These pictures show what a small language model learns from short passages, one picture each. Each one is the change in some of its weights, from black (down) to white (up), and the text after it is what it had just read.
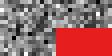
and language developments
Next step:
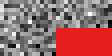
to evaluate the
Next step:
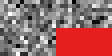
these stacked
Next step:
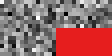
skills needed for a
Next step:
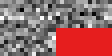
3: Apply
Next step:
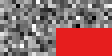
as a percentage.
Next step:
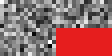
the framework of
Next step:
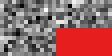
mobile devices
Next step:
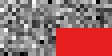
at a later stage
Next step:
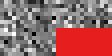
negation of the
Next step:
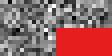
significant scientific,
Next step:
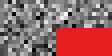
caps and the
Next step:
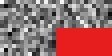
near future, by
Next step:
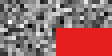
three rounds
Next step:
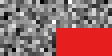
is very small,
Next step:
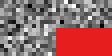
budget deficit
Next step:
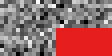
in India and
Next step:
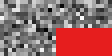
go through the entire
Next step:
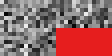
logistics development of
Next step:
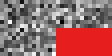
electrode as
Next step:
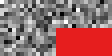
of the population has
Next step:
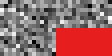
found that the
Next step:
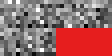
probably due to
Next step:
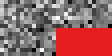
that a free
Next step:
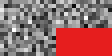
to enable
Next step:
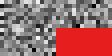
point, and
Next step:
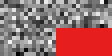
data and writing
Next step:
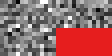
more general research
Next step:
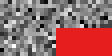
were no significant differences
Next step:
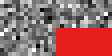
increase of the total
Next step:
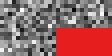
strength measured at all
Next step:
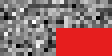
not dependent
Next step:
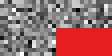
signals X,
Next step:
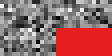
casing flange
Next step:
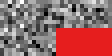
solving the task
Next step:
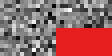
obtained experimental results show
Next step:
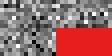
developed to the
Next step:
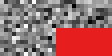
access them through
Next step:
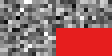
modelling text
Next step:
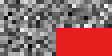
success: companies
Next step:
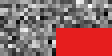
cover privacy in
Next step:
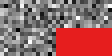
for learning. In
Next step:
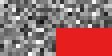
the CMS
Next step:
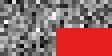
constraint in
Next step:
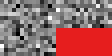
and institutionalized and
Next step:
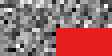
interview was administered
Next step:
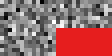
is grit
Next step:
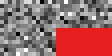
should share their
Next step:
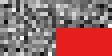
illustrated in Figure
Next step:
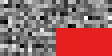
not made about this
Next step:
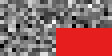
be expressed in terms
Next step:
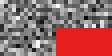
the CGO
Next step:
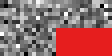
In which the
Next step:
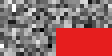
analgesia are
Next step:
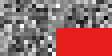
this study indicate that
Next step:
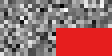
Efficacy of
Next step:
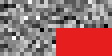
It is an important
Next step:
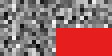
x is again the
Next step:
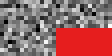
changing environment
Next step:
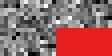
substantial influence
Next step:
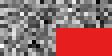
problem at the
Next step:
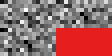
Data availability Data
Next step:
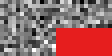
have shown that
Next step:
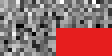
1 and this indicates
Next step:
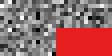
made any difference
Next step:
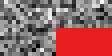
assessing the free
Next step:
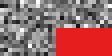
studies. In regarding
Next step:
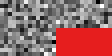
often need to be
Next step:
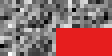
classifications are
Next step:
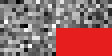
for adoption into
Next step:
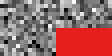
rather than the
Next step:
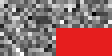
the $(\alpha
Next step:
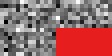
analytical studies and
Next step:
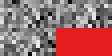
users by implementing
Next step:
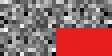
Table 2 presents the
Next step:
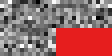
but especially those with
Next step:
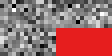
with richer
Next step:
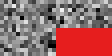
both share use of
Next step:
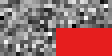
down into four
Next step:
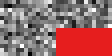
conceptualization and
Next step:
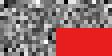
A, Tod
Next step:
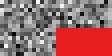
of consent and
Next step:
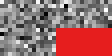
in some cases,
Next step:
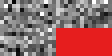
variability and
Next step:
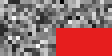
a list of personal
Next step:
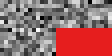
serum) were
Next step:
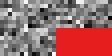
differences in research infrastructure
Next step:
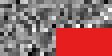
any feedback to:
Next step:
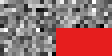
above 1, thus
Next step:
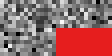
the nation building
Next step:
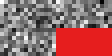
the level of multiple
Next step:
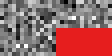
be advised further
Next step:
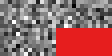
more vibrant
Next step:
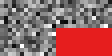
surface. From
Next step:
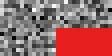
based on their experience
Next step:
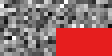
three dimensions
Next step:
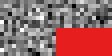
enough capacity to
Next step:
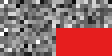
directed to sit
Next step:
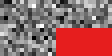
diseases. The presence
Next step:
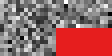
the conservation
